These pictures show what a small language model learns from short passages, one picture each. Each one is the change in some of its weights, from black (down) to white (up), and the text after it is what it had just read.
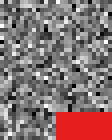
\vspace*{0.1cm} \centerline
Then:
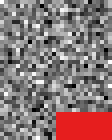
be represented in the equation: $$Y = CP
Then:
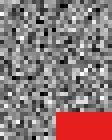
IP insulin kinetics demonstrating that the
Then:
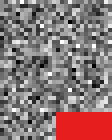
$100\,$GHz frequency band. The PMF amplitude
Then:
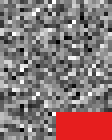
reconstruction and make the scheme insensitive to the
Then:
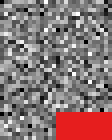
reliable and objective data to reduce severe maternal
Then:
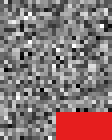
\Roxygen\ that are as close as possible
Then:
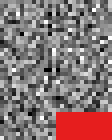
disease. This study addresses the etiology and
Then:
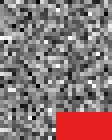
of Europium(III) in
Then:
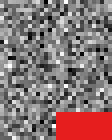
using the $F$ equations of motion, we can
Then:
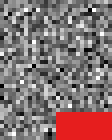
identity, and historical grievances.
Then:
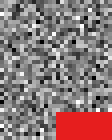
cross relaxation process in thulium. In this process
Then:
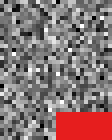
highly contagious, but we must never
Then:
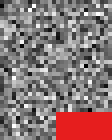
the rest of this letter we describe some of the
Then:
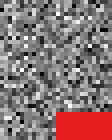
ignore this important aspect, including the model by
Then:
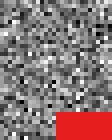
or bear no clear relation to the convective
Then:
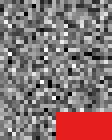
PEGs, albeit allowing only
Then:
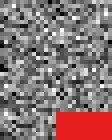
narrative](#) that reduces livelihood loss
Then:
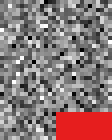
read up the summand of the Poisson
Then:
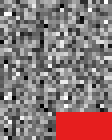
sequences of queries and updates, augmented with
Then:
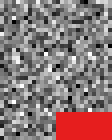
of Artificial Neural Networks Identifying
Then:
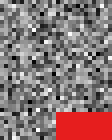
companion, or via a white dwarf–white
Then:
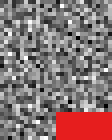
with several objective functions. Atanassov
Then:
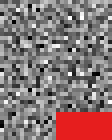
so that you can account for how the computing time was
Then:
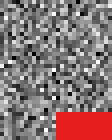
and their extreme brightness temperatures require a coherent emission
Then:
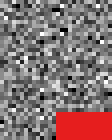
sliding along the tilt direction.
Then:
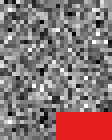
peak flux $f_{0}$ and size
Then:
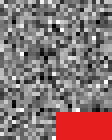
minimize the role of specific parameter assumptions, we consider
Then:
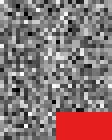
Residual correlation signal before and after correction for optical
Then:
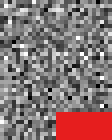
Capital: Skills, competencies,
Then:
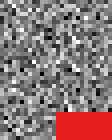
is sufficiently substantial to provide a sustained drug released
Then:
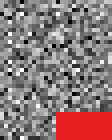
Mixup and Base model respectively. Green and
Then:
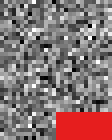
types might be useful for this purpose. When we can
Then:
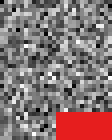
25-45 mg/ml. The Sandell
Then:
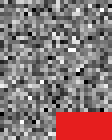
Mathew [1998] who conducted the research on
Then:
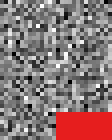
review of inclusion measurement. Numerous international
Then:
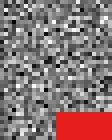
same period, there was a general interest in creating open
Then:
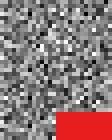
rectifying deficiencies in essay composition and
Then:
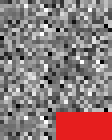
typically eaten with neeps and tatties
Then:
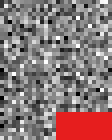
Researched Individuals or Groups: Data
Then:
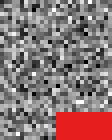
suggests that a particularly large (hundred km
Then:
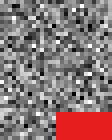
from a Bragg grating with
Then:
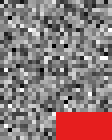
data and integration with screening and cancer programs can bring
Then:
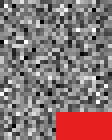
derivation and analysis of the low-energy effective Hamiltonians
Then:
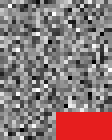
material experience shocks at the centrifugal
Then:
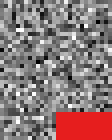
lavaan, version 0.6-9.
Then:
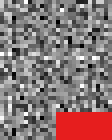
level of significance using one-way ANOVA.
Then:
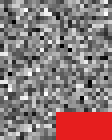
indicates that the RL based policies were not able to
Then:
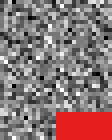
including the proposed \textit{Fusion Quality
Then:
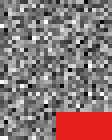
the PM10 in the city of Peshawar
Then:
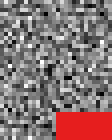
1 is replaced by the intermediate spin-channel
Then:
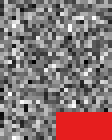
control has been to consider all models which satisfy certain bounds
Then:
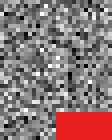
over a grid of dimension twice that of the
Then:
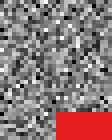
capacity of formulated emulsion breaker and
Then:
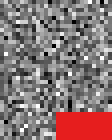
crossovers occur when intersections of
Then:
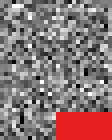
the location of operators in the $\ep\to
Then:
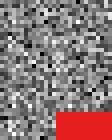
Friedl, M.A.; et al.
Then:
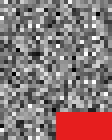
D., {Donnelly}
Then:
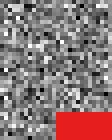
data set for the GC is prepared using the data
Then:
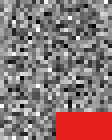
together with physical models such as that of Scholze
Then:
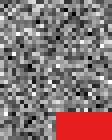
\underline{A} in the initial configuration into
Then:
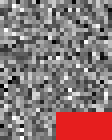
are optically bright \cite{Shi2002}.
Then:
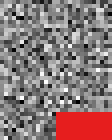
the present research was to study the composition of
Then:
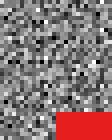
to publish more resources as linguistic linked
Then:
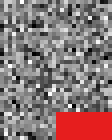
this case the final state closed strings will be moving with
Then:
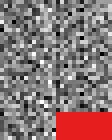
employment generation and poverty reduction cannot be over
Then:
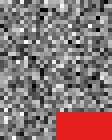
the network. \section{Algorithm,
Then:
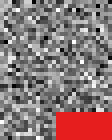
constant under widely-separated antennas.
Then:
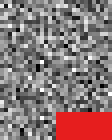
is useful to compare the results for this star with
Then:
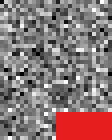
case studies are the outcome of interviews with the researchers
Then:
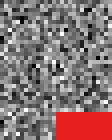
rescue measures (especially in the banking
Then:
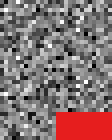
Senior Divisional Engineer. The
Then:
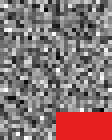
be tempted to view any fit requiring a very
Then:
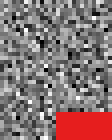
suitable variable to describe the system. This bottom-up
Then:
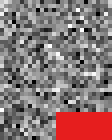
the model. The C-C stretching
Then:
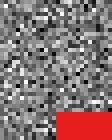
investigate the underlying mode coupling dynamics of the system,
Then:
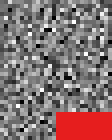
that it discards quite a few events where the
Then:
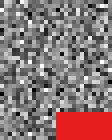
different class. As soon as this symmetry is
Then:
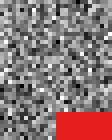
D mesons, and comparing them with those for
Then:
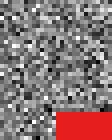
severe corneal abscess, only rapid and
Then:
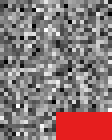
Giving An Appropriate Capping
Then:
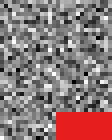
the calculation with the data in both cases confirms the
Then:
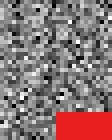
to the point of being unpalatable;
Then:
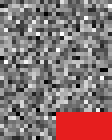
Simulation scenes. (b) Directions
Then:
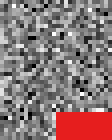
below. Milestones - MS1:
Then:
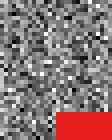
energy $\gamma_0 \propto d$ for
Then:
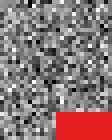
a recent controversy regarding the presence, within
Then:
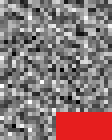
AB to BA (or BA to
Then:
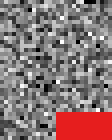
in order to provide services. In the most of the
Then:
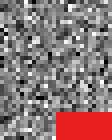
are expected in the permeate. This stream will
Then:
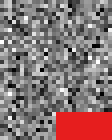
where $k_{p,s,i}$ is
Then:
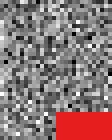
In: Lippmann M, ed.
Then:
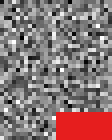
sublattice. It is easy to show using
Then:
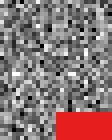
our main goal is to study deformations of flag
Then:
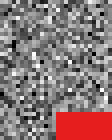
of dark radial features seen on these spatial scales in the
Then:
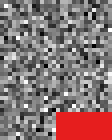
respiratory diseases, where samples collected from
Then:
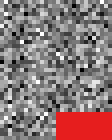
Okwelle and Normakoh
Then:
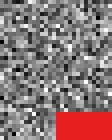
across models. Third, on cultural effects from interaction
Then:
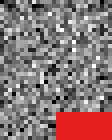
culture and religion in the Christian
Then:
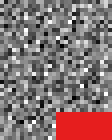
system. The procedure terminates a feedback design for
